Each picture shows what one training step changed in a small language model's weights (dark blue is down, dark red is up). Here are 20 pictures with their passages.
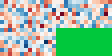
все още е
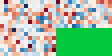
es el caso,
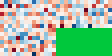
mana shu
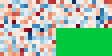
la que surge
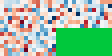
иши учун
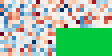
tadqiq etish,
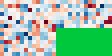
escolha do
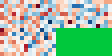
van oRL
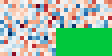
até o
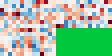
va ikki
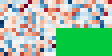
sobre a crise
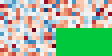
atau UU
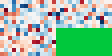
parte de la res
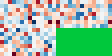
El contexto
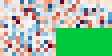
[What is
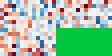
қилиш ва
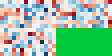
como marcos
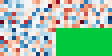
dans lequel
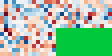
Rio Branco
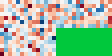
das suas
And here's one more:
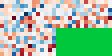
E AS
